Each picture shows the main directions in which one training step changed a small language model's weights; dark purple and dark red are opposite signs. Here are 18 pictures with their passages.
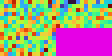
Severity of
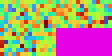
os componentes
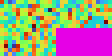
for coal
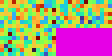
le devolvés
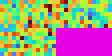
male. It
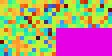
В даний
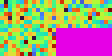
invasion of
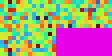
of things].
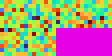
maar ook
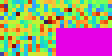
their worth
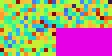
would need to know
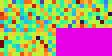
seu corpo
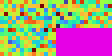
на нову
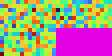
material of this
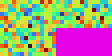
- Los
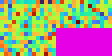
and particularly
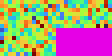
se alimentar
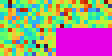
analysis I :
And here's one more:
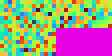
from traditional
